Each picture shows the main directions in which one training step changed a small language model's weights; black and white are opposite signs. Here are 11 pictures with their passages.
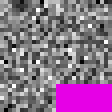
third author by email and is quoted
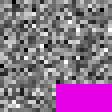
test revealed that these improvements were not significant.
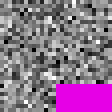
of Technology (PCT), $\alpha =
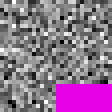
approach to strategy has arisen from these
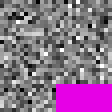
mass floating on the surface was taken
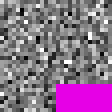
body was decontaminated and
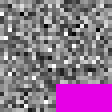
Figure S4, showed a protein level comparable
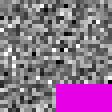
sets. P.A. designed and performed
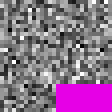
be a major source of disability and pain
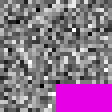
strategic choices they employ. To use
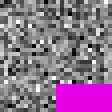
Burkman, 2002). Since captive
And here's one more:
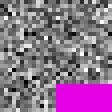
structural variety and preparative accessibility⁸. They
